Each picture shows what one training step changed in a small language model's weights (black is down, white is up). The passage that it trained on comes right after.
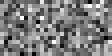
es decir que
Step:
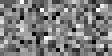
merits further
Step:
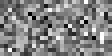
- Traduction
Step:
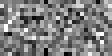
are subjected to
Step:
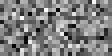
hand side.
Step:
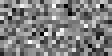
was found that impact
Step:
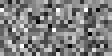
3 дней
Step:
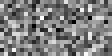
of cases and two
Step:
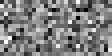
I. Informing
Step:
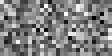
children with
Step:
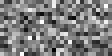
important because it
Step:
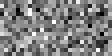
закладу з
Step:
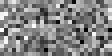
in metal,
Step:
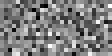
human and animal
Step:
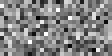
decided that the
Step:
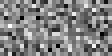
Considere que
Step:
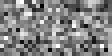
obtained. A
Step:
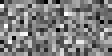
with time while the other
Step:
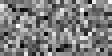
des k. k.
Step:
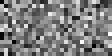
therefore often need
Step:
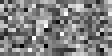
that shape
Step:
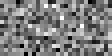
baseado na
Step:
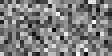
the PTO
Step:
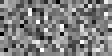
Influence of
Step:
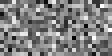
and this can be
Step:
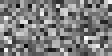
agent that needs
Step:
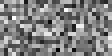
in ieder
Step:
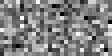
class II drug
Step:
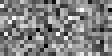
Hence, creation
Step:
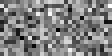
educational design in the
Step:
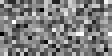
district of
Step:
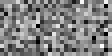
focus group
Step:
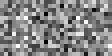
and in Presence
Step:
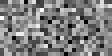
data presented are
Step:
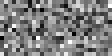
problem and can be
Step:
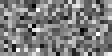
than 30% that
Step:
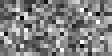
In forward
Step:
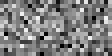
una delle fasi
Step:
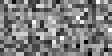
by gender and
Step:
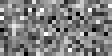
represented by the
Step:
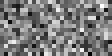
promovem um
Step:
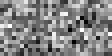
a more explicit
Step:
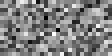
probability of
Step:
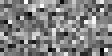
be able to
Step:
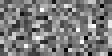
ишлаган ва
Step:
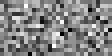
then stored
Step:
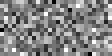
attention in the
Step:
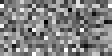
resulting in a 5
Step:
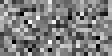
– The relationship
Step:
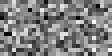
of this topic
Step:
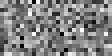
the company and
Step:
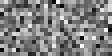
in linear
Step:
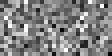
at least an
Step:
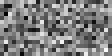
the deliverable
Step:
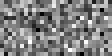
if possible, and
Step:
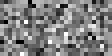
Table 3 shows
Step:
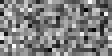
(managed the
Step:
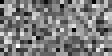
morning and at
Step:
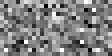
Therefore, on
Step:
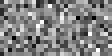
researchers who want
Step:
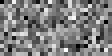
and rank the
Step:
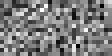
the dialogues
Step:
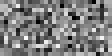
I, muestra
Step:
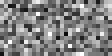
species found.
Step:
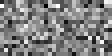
& Editing
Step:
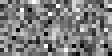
managing a form
